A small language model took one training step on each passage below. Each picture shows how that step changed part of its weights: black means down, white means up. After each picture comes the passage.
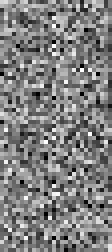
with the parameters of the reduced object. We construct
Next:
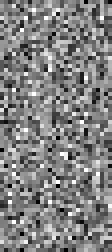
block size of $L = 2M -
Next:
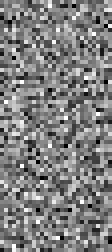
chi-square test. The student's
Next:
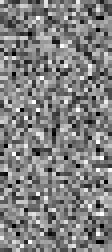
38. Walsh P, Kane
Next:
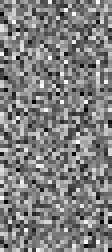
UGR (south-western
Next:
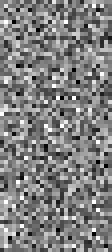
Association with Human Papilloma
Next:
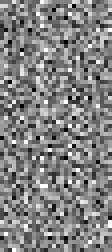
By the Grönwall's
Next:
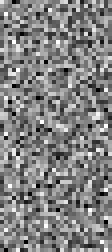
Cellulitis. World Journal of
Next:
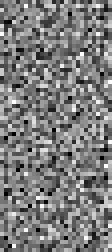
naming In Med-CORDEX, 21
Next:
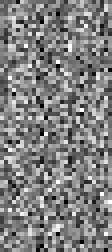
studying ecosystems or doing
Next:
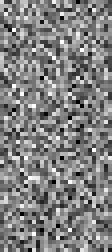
IARI have demonstrated the possibility of developing
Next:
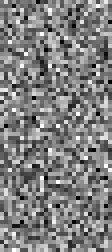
cardiac tumors (28%). A
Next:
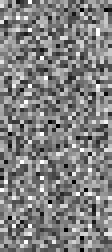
currents (Noé et al., 2006),
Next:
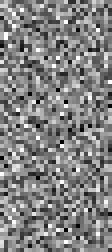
economic development in EAC nations. In addition to
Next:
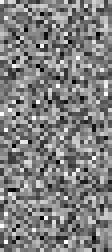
and target. In fact, the first limitation
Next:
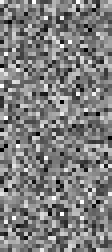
first, comparing with the strong ones during
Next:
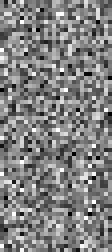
in sedentary older adults with
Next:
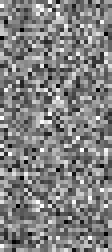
based in suitable formulations. In this work many
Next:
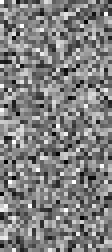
G_I and G_{II} at its
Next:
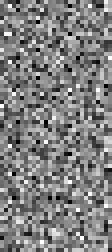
spectroscopy, this energy difference was determined for several
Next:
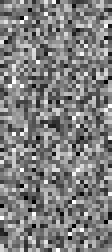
dependence of viscosity on shear rate for
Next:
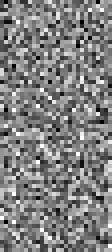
causing the pheromone field to
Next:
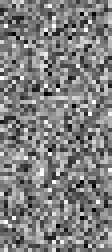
All of the items were self-developed but
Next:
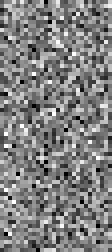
developed models was evaluated using MAPE. As a
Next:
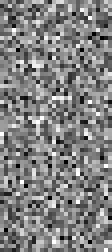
care about them too. Just because they are
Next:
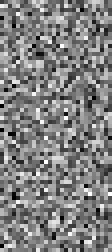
the transmitted wave and the second
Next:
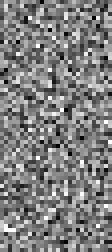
Figure 1: Mechanism Action of
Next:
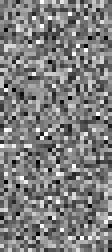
two components: an inductor and a capacitor.
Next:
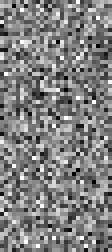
interrogators, and analysis modules that will
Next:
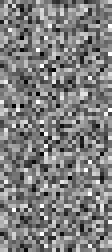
between the scattered signal and the
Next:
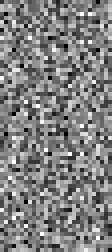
mutation subsets grouped by
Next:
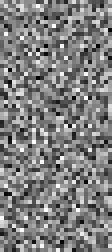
search engine might pave way for development of gene
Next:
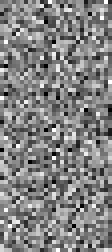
the parameters of the meteorological situation
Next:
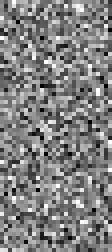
endpoints were in-hospital
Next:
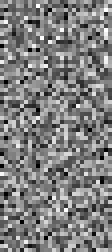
integrate Distributed Energy Resources
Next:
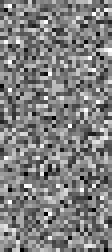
underexplored. Materials and
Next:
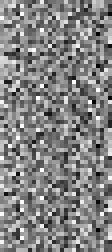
MADURAI KAMARAJ
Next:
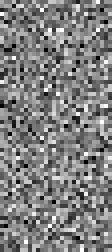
by Monte-Carlo simulations.
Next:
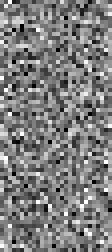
0.25 μ m film thickness,
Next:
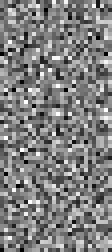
improving science in the field of ecology using innovative
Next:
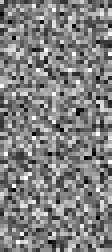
with OROV and its reassortants
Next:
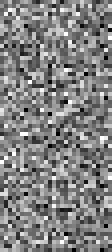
sulphate. Removal of solvent
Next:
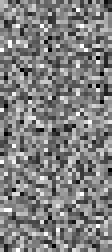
report Model R R ² Adjusted R
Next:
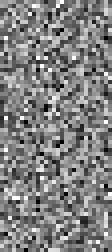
has reached 100% and 96% respectively.
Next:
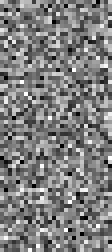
in order to discover information (such as
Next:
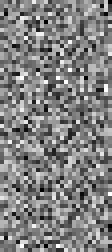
on a faculty evaluation analysis, the goal is
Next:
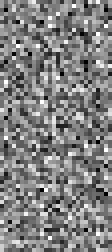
The data for pH before and after ensiling of
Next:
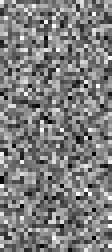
and relevant data is extracted using filters.
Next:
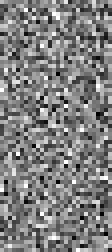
in 7 European countries (France,
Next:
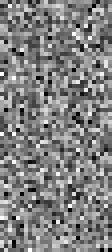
scientific databases such as PubMed,
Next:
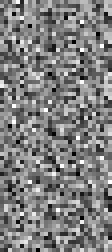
PHP AND ASP.NET
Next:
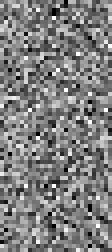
physical models are used to fit to the experimental data.
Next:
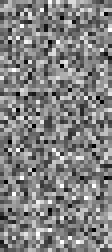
relates to the part that is the responsibility of
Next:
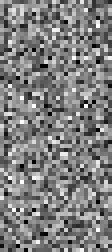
garden, community gardening, community
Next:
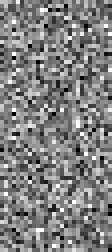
discovered in 1815 by the scientists
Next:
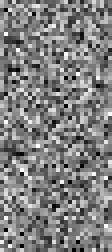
is the expected channel response if the test
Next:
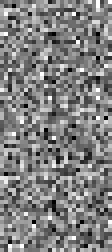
activation $\Delta F^\ddagger$
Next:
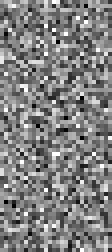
or adolescence. This suggests that the
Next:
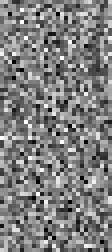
vomiting and weight loss. The initial
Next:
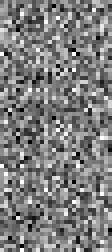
MATLAB TrueTime
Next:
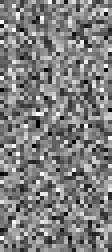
towards generally new skills. Dedicated mechanisms
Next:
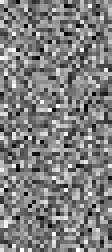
(PBL) model in carrying out
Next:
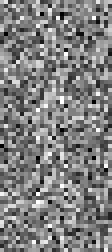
the hour and a half in which they
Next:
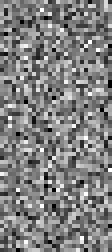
deviation, the y_2 goal constraints are written
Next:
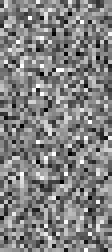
placement Fig 5 : Follow up after 1 month
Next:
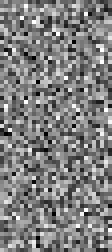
of solar PV systems by 2030,
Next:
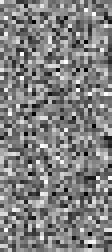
attention and resources to robustness may reduce
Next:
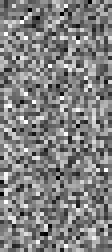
references in scientific publications, patent
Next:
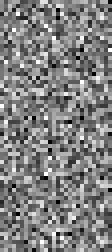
covered by a stand-alone,
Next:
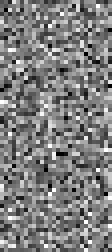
received attitude is now divided even among
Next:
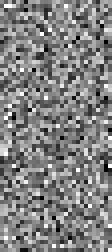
can sustain its tourism industry. Beach
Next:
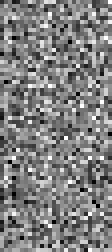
F.; Brameyer, S.;
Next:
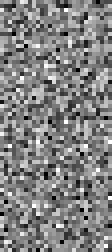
bio-accumulators are well known and
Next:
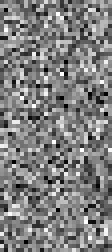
Center frequency of the adopted PZT
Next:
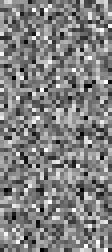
represent mean ± standard deviation of group pesticide residues
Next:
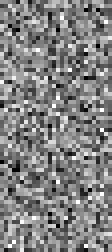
*Int. J. of Pharm.
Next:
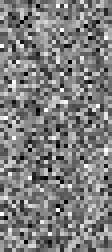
adverse effects, mistrust of
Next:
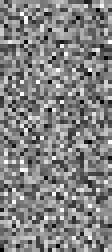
able to obtain the patient’s confidence and
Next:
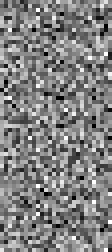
order to respect the right pressure and to avoid negative effects
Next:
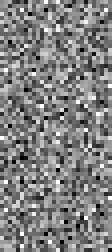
Foreign body ingestion: management of
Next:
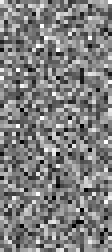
research is to practically define and substantiate
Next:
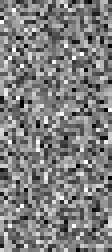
density fluctuations at constant pressure and their
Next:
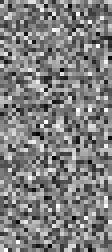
by large-scale nationalization aimed at the
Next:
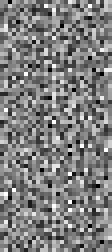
of control, as described, for example, in the
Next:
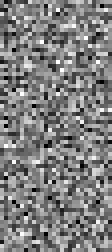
immunocompromised individuals, food
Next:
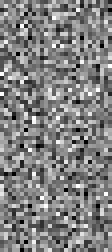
had a serum level of LDH that
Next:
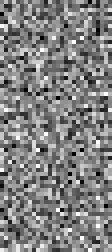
consequently, proves (assumes) his
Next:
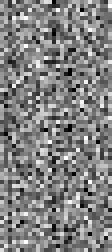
\tag{3}$$ The values of LC components
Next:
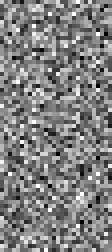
RTSP protocol, port
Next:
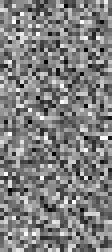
waves was proposed in [8]. Using the
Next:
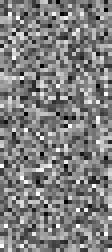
dependency directions. In total, 15 modern
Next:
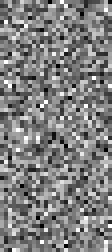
of effectiveness. A further 25.0% rated
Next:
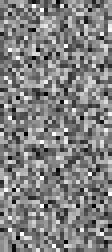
each pollutant. 2.4.2.
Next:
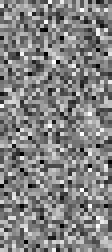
yield and reduces the reaction time as well.
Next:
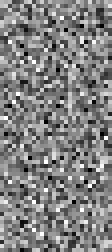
2020). This paper will address the wider impact of
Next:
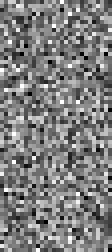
day of willful absence during the harvest
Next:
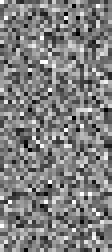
system, and to build up a database of cost
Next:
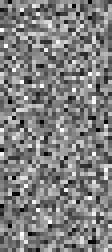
and so there is no issue. Thus, we
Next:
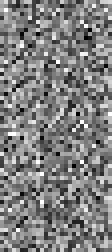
driven green cities. The project also introduces
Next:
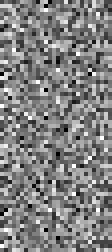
Publication Ethics Committee was
